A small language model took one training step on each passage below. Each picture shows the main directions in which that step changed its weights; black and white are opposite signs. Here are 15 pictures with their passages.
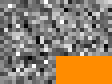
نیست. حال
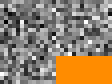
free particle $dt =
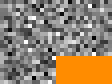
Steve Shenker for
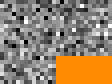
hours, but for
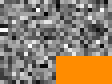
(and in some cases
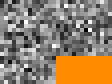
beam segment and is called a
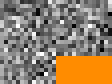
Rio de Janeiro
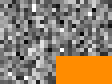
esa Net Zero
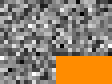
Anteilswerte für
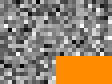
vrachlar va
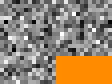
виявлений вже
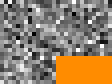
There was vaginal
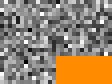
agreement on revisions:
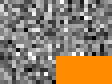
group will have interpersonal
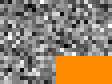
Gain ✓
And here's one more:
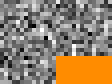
investment awareness, followed
